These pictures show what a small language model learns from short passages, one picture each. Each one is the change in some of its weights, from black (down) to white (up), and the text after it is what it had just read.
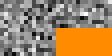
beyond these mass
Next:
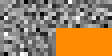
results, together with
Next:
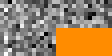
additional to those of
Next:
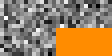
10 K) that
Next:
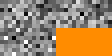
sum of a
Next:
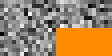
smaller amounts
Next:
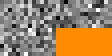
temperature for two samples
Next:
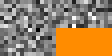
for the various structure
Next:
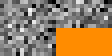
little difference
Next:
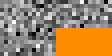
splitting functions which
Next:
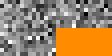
are not exactly
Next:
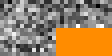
lattice) induces
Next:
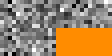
let us imagine
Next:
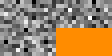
of values for each
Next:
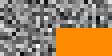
we will obtain the
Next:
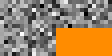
concentration inside
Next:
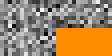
groups or clusters.
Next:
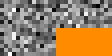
regime at least,
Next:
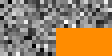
analysis and these will
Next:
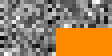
small $\omega$
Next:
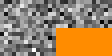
components. This
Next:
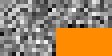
an initial spin polarization
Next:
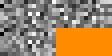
Our objective is
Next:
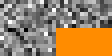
their approach under different
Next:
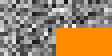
the present upper bound
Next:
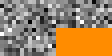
Rev. E
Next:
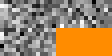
been adapted for
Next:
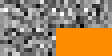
models have put
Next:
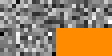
the polarization curve is
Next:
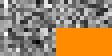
estimated using commonly
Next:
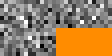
below. For an
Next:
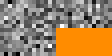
same but radial and
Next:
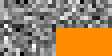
CMB data
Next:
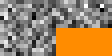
to reduce the
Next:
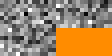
values of the zero
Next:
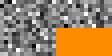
However, this is
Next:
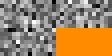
out of phase with
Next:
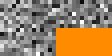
the description of
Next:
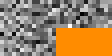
the coefficient of
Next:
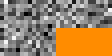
the coronal
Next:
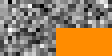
considered in our
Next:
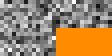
impose the
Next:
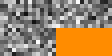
foreground polarization
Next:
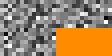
is a useful
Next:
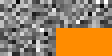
the hard component spectral
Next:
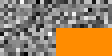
which the stability equations
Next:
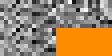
the variation of
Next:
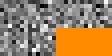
curves) and without
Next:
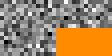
optical power values can
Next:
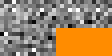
systems. This will
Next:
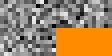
formation of an accretion
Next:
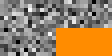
scheme from which the
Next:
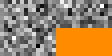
image quality for
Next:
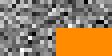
the surface implies that
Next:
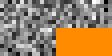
$X$ in
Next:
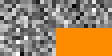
forces approximate
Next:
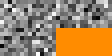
operation in our
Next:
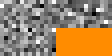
2}, the scheme
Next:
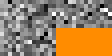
not shown, since
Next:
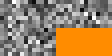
resulting canvas
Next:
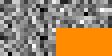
We use the
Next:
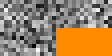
main goal of
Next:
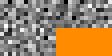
\and %
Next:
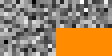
of each loop
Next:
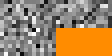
state also display
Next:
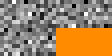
experiments could be
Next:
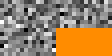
therefore these results are
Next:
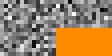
is real when
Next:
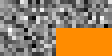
and will report
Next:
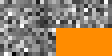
{\em effective
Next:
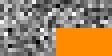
solve the problem using
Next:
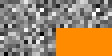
patterns and characteristics
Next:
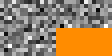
there is a maximum
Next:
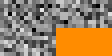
of us showed
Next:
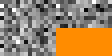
expression sequences
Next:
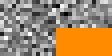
the less efficient
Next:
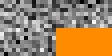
of the 30th
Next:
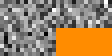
data points in the
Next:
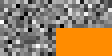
work has found that
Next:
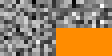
of sampling
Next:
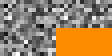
is also a
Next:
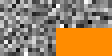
the cold
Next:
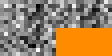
depended on the
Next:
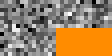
(as equation
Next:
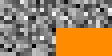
and recently
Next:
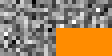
of parameters such as
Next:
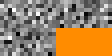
preclusion threshold are
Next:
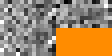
use the same
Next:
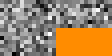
closed channel
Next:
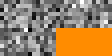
into the phase space
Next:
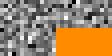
is the distance of
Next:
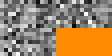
(with the
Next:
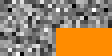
break associated with the
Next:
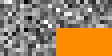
is softer
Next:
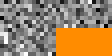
from the charged
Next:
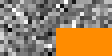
problem often gets
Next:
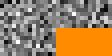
equations or can be
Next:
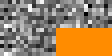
$\beta$. One
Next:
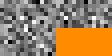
where we have defined
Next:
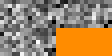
stable quantum phases
